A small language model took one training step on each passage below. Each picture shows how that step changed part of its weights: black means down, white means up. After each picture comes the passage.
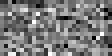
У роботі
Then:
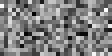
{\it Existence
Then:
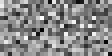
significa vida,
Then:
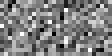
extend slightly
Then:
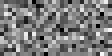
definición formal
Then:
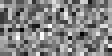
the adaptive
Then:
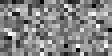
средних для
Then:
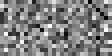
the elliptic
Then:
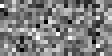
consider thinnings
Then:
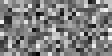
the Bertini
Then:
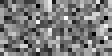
$$ where the formal
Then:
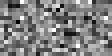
delle singole
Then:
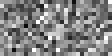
greater than
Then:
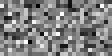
similarly). Since
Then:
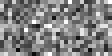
theory to the analysis of
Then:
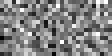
is a unique (up
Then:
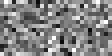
setiembre en
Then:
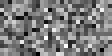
while the control basis functions
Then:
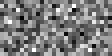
relaxation was
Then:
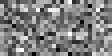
*Solution of social
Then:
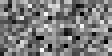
within the context
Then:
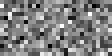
called the internal
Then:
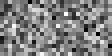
surfaces of degree
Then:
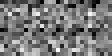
складалася з
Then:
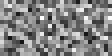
di atas,
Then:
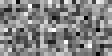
of $\lib$ to
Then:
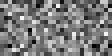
take $B$
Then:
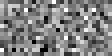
de pensamiento
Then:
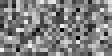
the variational inequality using
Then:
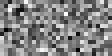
fields, and
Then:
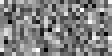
variações de:
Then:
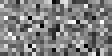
\le C \sum
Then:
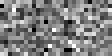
bu mamlakat
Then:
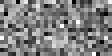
: Aperçu
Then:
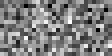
de jongste
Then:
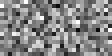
la vida,
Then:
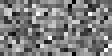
were omitted.
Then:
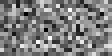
It follows from Lemma
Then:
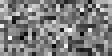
Society for
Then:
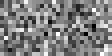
with reaction
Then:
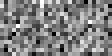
is contained in any
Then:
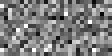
relation specified in equation
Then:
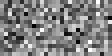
method is used in the
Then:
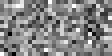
pe care îl
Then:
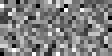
$\cu$ corresponding to
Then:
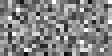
de risco
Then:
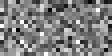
n-dimensional complex manifold
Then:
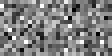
in which each edge
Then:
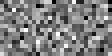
0 $$ and hence the
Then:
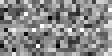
of the dynamic
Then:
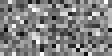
are injective and
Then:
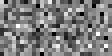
sum is over all
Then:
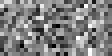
a unique function $x
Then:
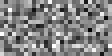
pointed out that
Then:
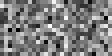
the asymptotic distributions
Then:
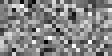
na direção da
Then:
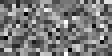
It remains to show
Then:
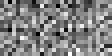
biri uning
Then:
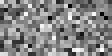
of the chamber
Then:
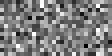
In order to operate
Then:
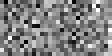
defined on the whole
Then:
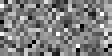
$A \in
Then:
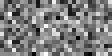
possible solutions. The
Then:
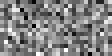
splitting of
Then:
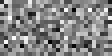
( T_\lambda
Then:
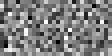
$G$. Such
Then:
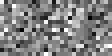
recalcar que se
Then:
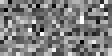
still converges
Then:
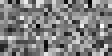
performing additions corresponding
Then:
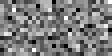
$$ \item the following
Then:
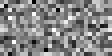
negen stappen
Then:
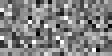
full order system.
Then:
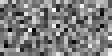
ma`lum bir
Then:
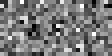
be utilized for
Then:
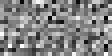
the cut is
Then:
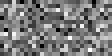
order partial time
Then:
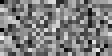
T. et al.
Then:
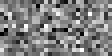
real numbers, and
